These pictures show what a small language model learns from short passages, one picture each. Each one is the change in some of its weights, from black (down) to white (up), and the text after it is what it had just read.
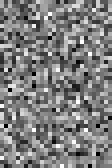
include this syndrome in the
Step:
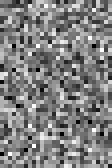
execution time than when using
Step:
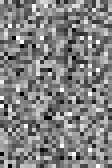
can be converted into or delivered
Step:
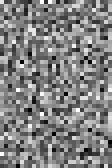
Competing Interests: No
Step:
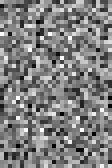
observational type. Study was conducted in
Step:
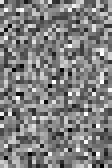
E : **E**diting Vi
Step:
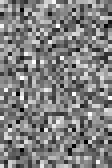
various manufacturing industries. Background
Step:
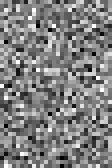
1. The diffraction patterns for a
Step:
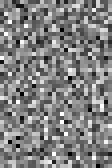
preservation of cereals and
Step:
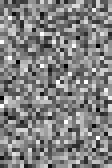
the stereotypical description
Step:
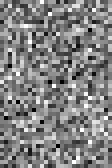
diseases, cancers, etc.
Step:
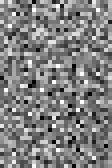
emisiile de CH₄
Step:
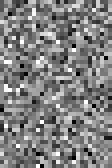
9 days. This prevalence of violence is
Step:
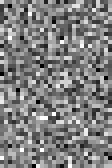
Validation of test result Sample
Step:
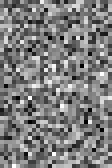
stony, shistaceous
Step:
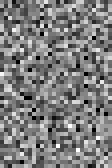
of the increased risk of increasing the number
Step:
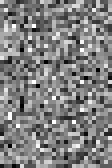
Cotton, Potato,
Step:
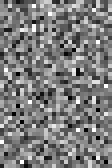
in terms of the traction, T
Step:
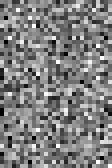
7a), DC conductivity increases with the
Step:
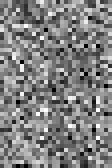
aspects of increasing the productivity of apple
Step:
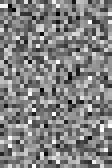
Learning, Convolutional Neural
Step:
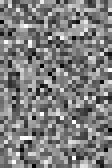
diseases (CHD) constitute a
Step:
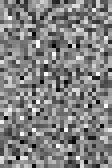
all, and especially to our
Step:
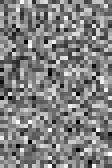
Fig. 1.0), satisfaction
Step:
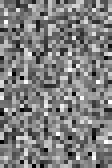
control the handling of personal data and
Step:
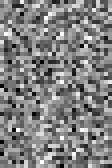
been discussed in detail in the findings section
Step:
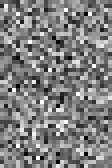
beauty clinic companies and
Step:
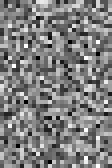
are the same or different. The
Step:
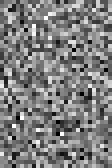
second group shows $\pi \rightarrow
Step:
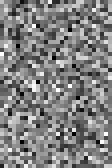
Server provide a flexible solution for
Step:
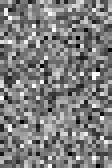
top of the solution while the roots
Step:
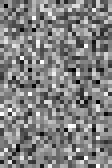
to improve the delivery of our healthcare,
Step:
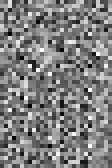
about food ideas with children.
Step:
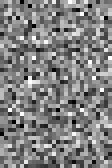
glycols. Molecular
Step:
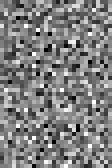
you, make use of other
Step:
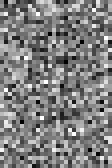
data generated/collected - CSV
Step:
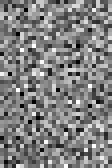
according to age, sex, level of
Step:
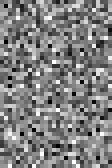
lower limb and to correlate the
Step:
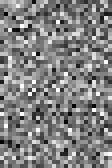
wound on scalp Figure 3:
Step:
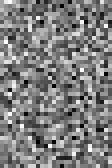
shared publicly will be stored in existing
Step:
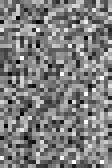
patients while 17.8%
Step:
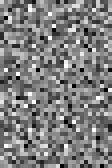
loss of useful solar gains intercepted
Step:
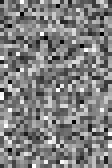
Nominis et famae per
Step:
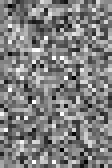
language: studies in its history, theory
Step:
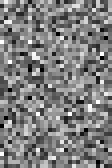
However, the molecular simulation studies alone cannot
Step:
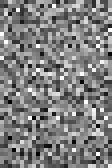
performance. This result concurred with
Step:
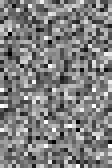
roadmap for India's future plastic
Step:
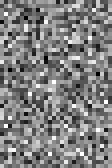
accounting affect external auditing?
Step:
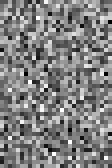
moving bed filters of RAS
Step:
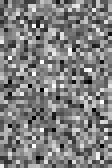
was taken as mouth opening <
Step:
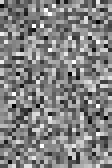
and related functions. The presence of
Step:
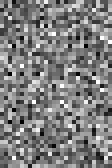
of working time with the school
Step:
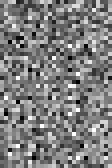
This concentration appeared to be much lower
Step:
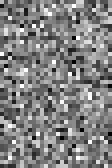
and welfare. In order to
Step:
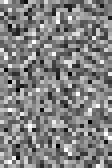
350 nm, the thickness of the
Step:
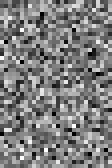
a response to the launch of
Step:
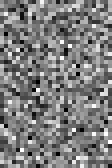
voltage splitters (HVS)
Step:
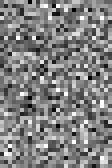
factors, bile acid turnover,
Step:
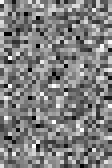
- Multiple pregnancies
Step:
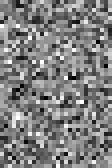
cancer survivors in four European
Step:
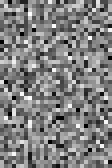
SOLID DISPERSION The term
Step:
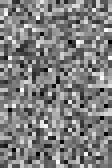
different kinds of dyes.
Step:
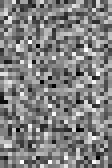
Therefore, in general, we have an
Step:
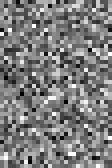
use of a typology to characterise
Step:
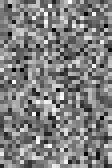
Axial T2W MRI
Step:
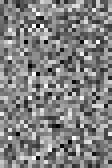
is further corroborated by earlier
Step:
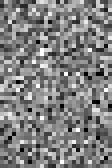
barriers to trade, and the increase in
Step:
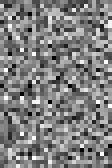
(oldest first): (1)
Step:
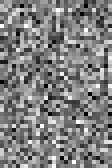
averse. The biggest challenge for
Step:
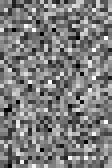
al. (2024). Understanding
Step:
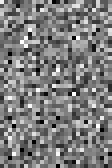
H, Sheehan E,
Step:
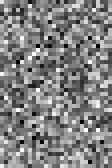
conventional vector space models, the proposed method
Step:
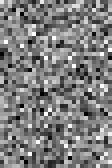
cutaneous symptoms and neural symptoms is too
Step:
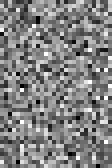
path on the formation of ecological and natural
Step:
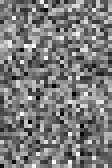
Department of Chemistry, University of
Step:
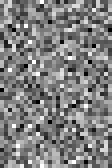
other journalists rather than using the
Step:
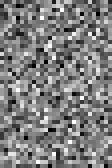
rarely available (03). The conservation
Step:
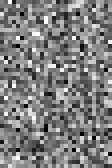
OF UDS MAPPINGS
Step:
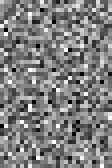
No Trend Variable Coefficient
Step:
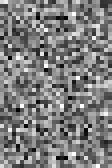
of targets or in the characteristics of the
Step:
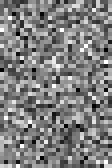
the quantitative side, psychological need satisfaction
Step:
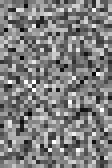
g) for each replication, placed
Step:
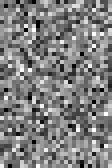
principle of marriage broken down
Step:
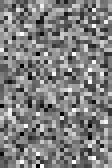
successful, improved teaching strategies is still
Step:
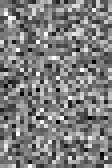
heated by conductive,
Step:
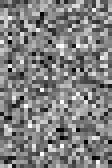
a technical exercise in optimisation. The
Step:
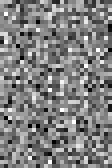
expression. In most cases, such expressions
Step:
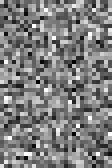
and grain-oriented
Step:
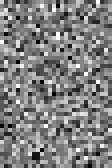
\text{ is the}$$ basic rate
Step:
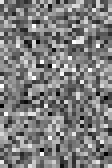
Proposition 3. Corollary
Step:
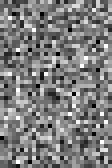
the experiential knowledge. Hong,
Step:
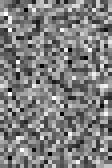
labelling or coding of these
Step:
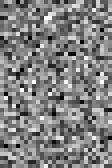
however, endured as many attacks.
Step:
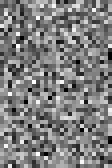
time-dependent system damping
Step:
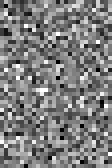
part of the corpus callosum.
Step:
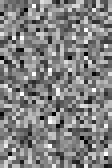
using ERP or not. Aspects
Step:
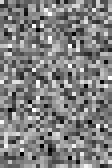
and which instances of secondary use of data
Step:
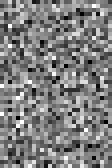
the person's immune system if left
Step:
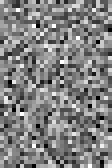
3 Anti-pigmentation reduces
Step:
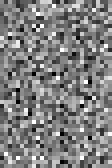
is defined as 1mg tissue protein among
